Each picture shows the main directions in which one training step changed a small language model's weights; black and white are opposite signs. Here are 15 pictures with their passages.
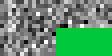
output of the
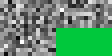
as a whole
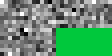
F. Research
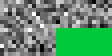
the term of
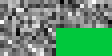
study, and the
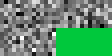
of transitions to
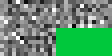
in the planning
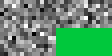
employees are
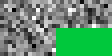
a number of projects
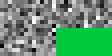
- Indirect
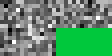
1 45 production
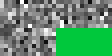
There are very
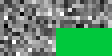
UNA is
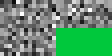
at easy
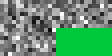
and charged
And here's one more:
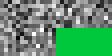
derived from
